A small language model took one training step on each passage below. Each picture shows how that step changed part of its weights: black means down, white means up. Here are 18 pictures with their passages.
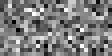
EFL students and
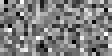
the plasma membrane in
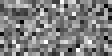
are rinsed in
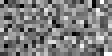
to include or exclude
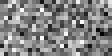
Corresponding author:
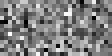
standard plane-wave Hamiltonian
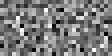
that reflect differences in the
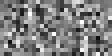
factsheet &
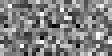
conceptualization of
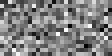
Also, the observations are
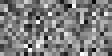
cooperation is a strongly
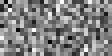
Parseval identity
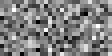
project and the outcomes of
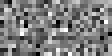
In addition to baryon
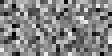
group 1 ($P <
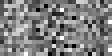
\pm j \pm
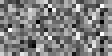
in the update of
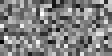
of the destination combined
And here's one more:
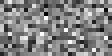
the pressure on the boundaries
